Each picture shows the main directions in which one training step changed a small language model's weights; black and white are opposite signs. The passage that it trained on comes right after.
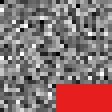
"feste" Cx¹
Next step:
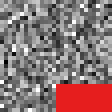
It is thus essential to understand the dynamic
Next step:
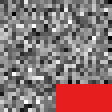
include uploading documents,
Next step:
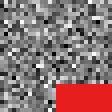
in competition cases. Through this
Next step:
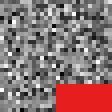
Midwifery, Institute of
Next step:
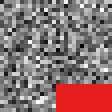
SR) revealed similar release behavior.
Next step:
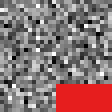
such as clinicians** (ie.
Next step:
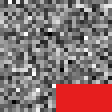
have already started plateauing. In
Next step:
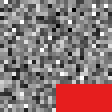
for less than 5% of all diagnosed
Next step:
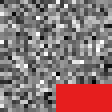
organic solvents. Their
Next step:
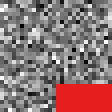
help of a face to face survey applied to
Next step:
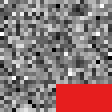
representation, it is essential to consider the
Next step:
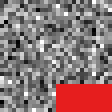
the activation function. The output y_t
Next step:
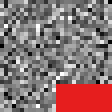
sustainable economic opportunities for communities. Support for
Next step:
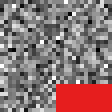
the flow time will increase significantly. Figure
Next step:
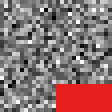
with other tutelary deities and
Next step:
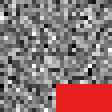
Alexandra Simperler
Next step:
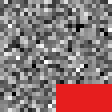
ensure consistent findings. While we cannot
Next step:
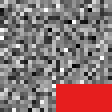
paper employs the energy
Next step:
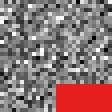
of the BOCD algorithm with a
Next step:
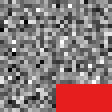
it, and adjust what is necessary to
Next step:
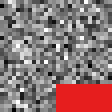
including the kidneys,
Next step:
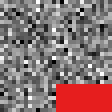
physical examination, and a systemic
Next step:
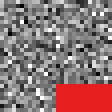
helped to re-conceptualise
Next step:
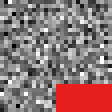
is effective and information obtained from external sources is
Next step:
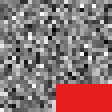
The research focused on the evaluation of the
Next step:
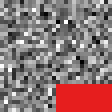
Special Issue by
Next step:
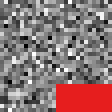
can range from human representations to abstract
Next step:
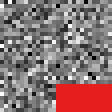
publication lies entirely with the
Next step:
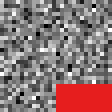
for! Who'd believe
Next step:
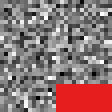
competing professional of all affect how
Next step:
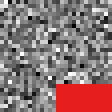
adequate ARIMA
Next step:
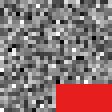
MG was found with psychiatric
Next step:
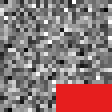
basis set by either kernel GP
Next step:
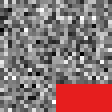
of political participation because it helps in
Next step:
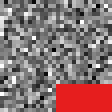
of bare soil between the seed
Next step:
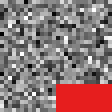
about benefits, cost, threat and risk associated
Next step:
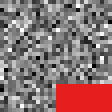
Lactic acid in bacterial
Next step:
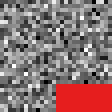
a consensus and agree on it,
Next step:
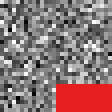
materials out of my pocket,”
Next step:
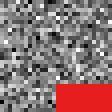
PROB = probability. Table
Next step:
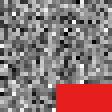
materials were studied, which includes acrylic
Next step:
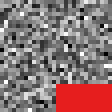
River is 183 designated as the
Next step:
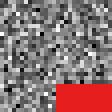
the article content, providing a proper,
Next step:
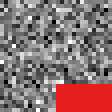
taught to students in the integrated
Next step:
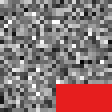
stream. Our clustering approach is
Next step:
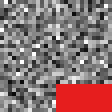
between the transmitter and the receiver
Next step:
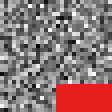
score close to 1 indicates a higher
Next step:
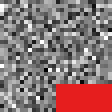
This approach allows to reduce the chattering
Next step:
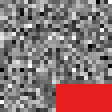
Vehicle (PV)
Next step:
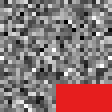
size was calculated to be 109 respondents to
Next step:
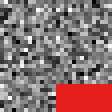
to the study of the effectiveness of health care
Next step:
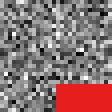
concern, led to long-term
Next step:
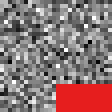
the patient wanted to feel
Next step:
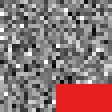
biopsy is the standardised technique of
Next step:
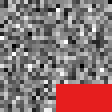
our research outputs, which are of
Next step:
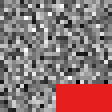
low voltage sides are interfaced to
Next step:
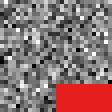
environment. It acts as climatic
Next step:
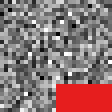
ships, aircraft and
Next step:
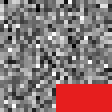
reliability of a hypothesis. The concept
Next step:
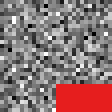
steady state. It is also observed
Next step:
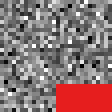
Department of Pharmacology,
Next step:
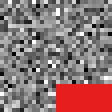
example, Benhamou et
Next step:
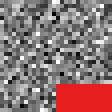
JavaScript Object
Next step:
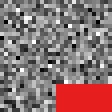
we describe here the synthesis and
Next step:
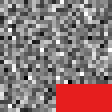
currently one of the most renowned
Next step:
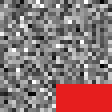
vacuum grease, to avoid
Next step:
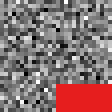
epidermis can eliminate
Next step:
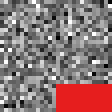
especially for the last 60 years. But it
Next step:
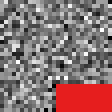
the tool as fake. As a
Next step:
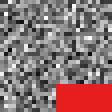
Nechaev, A.,
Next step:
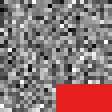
performed by SPSS version 20.
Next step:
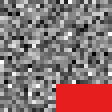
UCB_{var} and has
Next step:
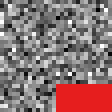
May 2018 Meta-data
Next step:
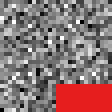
AT EVERY TIME
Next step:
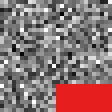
really contributed a lot to the
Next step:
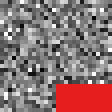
sediments leading to a decrease in water
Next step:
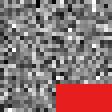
that, a large number (77%) of
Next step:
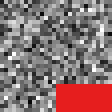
(here: days) we chose.
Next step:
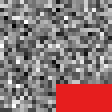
Oost et al. 2017). In the
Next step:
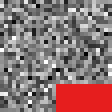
underlying interval [1]. They
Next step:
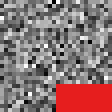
meet domestically wheat and
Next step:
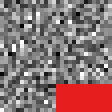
Permission was obtained from the
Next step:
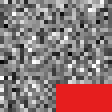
counts, but you also must understand the
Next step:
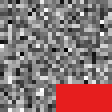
objects, setting, viewer positioning
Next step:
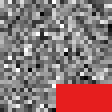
conducted on 17 soccer players (13
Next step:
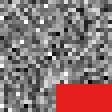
Perhaps the most that can be
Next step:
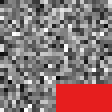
to the fact that various cut for made
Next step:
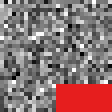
set of outputs, insights, and opportunities
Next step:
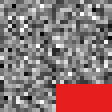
an insufficient number of tests for
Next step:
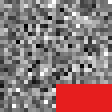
licences fit FAIR data
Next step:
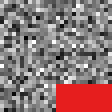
the gold complex. The present communication deals
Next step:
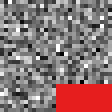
system examination of all patients was done.
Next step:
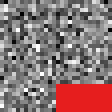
Review](#) to outline policy options
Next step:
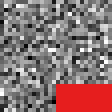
the death anniversary of the
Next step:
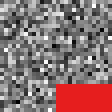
rainfall. On a daily
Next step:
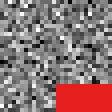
Release (Y1) Fig.
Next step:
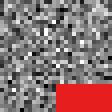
to 50 beds and named
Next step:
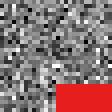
of the logarithm of T
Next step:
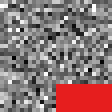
this innovative product. This product can be
